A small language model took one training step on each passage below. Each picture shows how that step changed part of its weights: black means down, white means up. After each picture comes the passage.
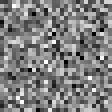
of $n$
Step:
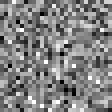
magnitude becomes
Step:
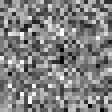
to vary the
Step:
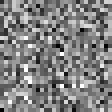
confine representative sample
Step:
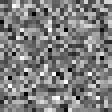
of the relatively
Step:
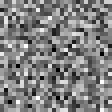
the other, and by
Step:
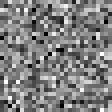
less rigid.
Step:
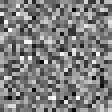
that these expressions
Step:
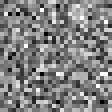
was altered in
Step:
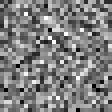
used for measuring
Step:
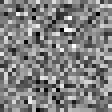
one must impose wave
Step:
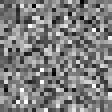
to extract heat
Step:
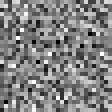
and performance (10).
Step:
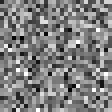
direct calculation shows that
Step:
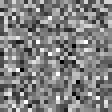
the third part
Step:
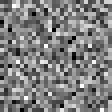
of respondents
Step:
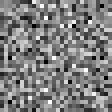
in the surface.
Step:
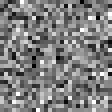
scans are then
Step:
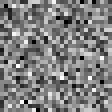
of boundary states
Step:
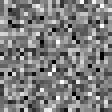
The higher the water
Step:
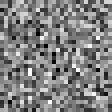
in the behaviors of
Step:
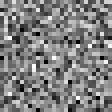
the strong interaction. It
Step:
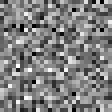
analytic expressions
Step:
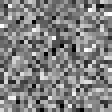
condensed with
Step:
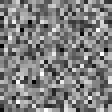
work we focus on the
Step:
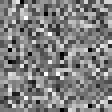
is to use a
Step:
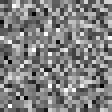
of a physical
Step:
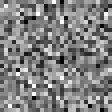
to vulnerable
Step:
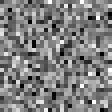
scenarios may
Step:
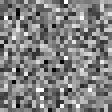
relation was considered in
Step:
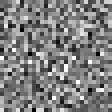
read, research the
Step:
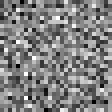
that emits and
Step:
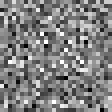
the library
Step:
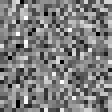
is shown in Table
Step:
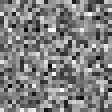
so by selecting
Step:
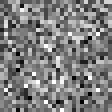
role. So
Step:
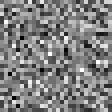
these applications in the
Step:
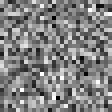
and a connection
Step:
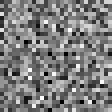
new star product which
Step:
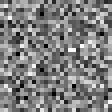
Introduction In
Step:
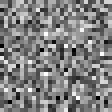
in which the observations
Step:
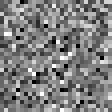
state DFT
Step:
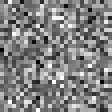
of that dualism
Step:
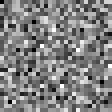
described by the
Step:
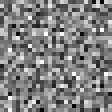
analyzed in
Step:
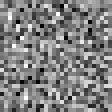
K) and overall
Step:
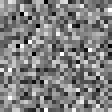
Lab file
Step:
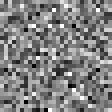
one can get two
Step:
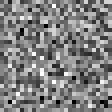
mechanism should be the
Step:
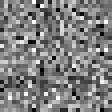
The wavelength
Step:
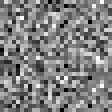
on Cooperation
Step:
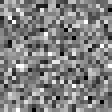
- f. Back
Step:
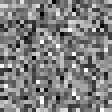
The table also
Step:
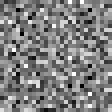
loaded on the
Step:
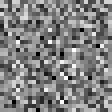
and Miller
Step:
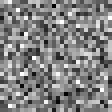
splitting by
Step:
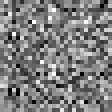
Visual examination
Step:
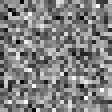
obtain extracts,
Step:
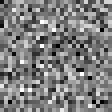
well as the between the
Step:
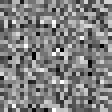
project, service,
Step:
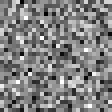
is chosen
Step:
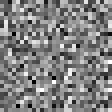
contrast, in
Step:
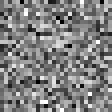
one. Only
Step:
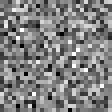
bank interest
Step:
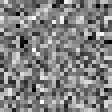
constructed so that
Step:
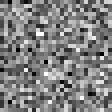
field used in the
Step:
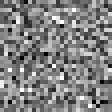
emerged as the
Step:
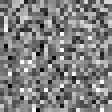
for various matrix
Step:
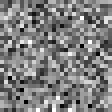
Do” list
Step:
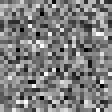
For example, a
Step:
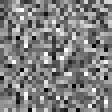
source of data and was
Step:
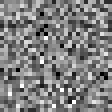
It might be due
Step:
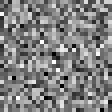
specific for a single
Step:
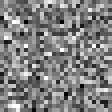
resembles a
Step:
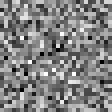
and it equals the
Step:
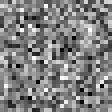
$\zeta$ and
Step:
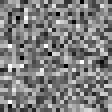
AV canal
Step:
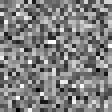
that the softest
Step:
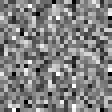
should arise, as
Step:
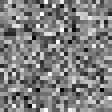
the add-on effect
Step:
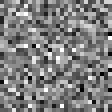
are product states of
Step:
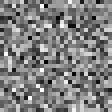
full loop can
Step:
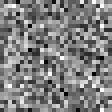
wage growth at
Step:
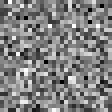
this aspect,
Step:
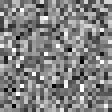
which they solve through
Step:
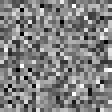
investment, they
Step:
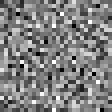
energy, QoS
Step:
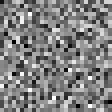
only the even sector
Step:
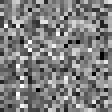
full distance 9
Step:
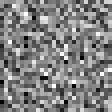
than quality.
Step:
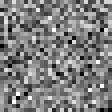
the rooms.
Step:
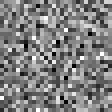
couplings (left)
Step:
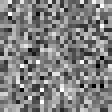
ways namely
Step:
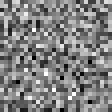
and students, such
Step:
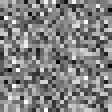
and female
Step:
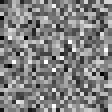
complex distributions of
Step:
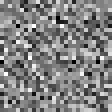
that the shift
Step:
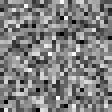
obtain a better
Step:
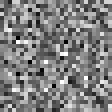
data of this study are
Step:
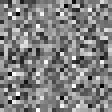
and feeds it
